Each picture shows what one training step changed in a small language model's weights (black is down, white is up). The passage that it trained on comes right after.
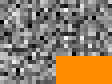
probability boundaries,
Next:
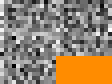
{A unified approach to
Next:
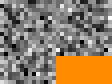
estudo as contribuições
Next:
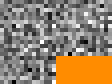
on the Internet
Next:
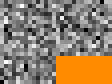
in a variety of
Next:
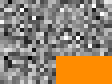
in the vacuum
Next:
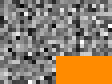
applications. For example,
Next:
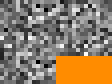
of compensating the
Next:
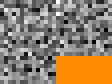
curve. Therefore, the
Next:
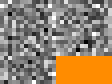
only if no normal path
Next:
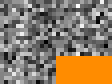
a multi-method
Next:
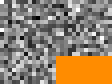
line shapes are not
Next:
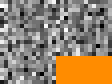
Copyright ©
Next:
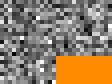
lecturer at
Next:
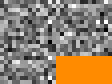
high number of points on each
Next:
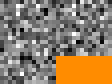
accuracy of the
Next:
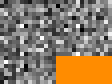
absolute size of these
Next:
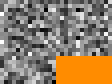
following subsections discuss how
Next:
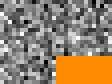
could be written in a
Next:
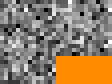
a larger sensitivity will
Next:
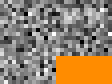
ao nível da
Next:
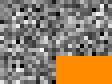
say why. A
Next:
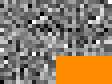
values of the transverse field
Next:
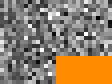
formulations and RL
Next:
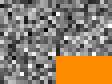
o reemergencia de
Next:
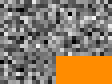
independent additive constant.
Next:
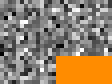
is the rank of the corresponding
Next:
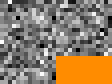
Universitas Islam
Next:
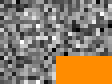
to dominate, resulting in
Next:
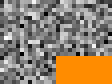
или кладут
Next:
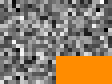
del riu per
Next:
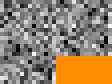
functions over a finite field and
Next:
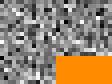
explored here. This
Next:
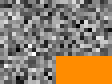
have a quick look
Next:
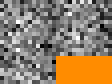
= \mathbf{N}
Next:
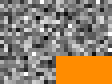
We want to show that
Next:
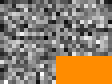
enjoys mathematical
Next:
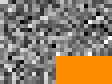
the average transverse momentum
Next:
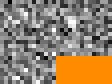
a monotonically
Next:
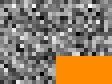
possible contribution of AGN
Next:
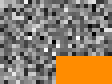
atau tidak,
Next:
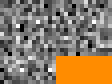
towards a potentially
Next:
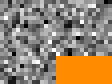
The nonphysical
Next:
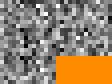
and the pressure
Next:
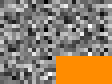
proficiência” que
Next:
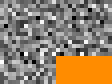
with ground truth.
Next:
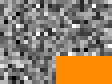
which contradicts connectedness
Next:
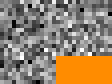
that $\tpsi_i
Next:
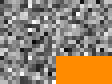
If a compact measured length
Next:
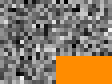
supply chain}.
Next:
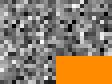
specimen by the construction of
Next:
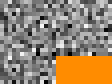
L.D. The study
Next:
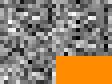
flattening to a
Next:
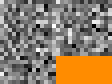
slightly below the
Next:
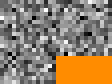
talk about all finite
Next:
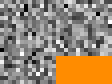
for $E_{\rm
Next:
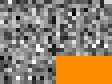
for what dimensions critical
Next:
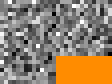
zt$ because by the
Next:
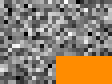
measured decay and
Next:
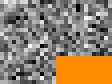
подходы. В
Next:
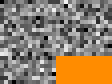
the method (dark
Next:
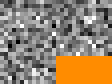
com ênfase
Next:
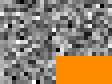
Corresponding to any
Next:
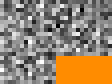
present at the boundary of the
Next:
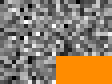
to the requirement,
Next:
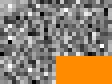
компаниями и
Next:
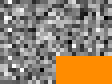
we can calculate the
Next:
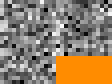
side (PS) to the
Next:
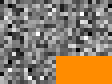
among different geometry,
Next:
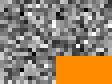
desenvolver um
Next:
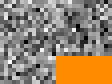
means the VEGAS
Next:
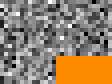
\right)$ of a irreducible
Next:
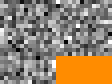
manifold $M$ of
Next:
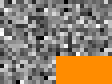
hexagon'' of
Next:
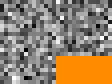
embedded pilot
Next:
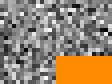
several features.
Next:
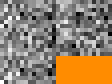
підхід: -
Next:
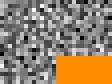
the role of the
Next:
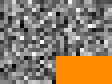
has been widely
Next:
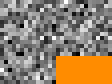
Якка ва
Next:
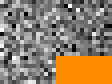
iterations $k$. The
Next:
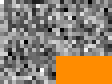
emission diagrams in the
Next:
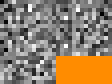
an offshell particle
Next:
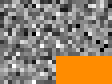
shown \cite{ps},
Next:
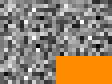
факторов –
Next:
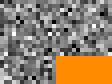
follow an overidealized
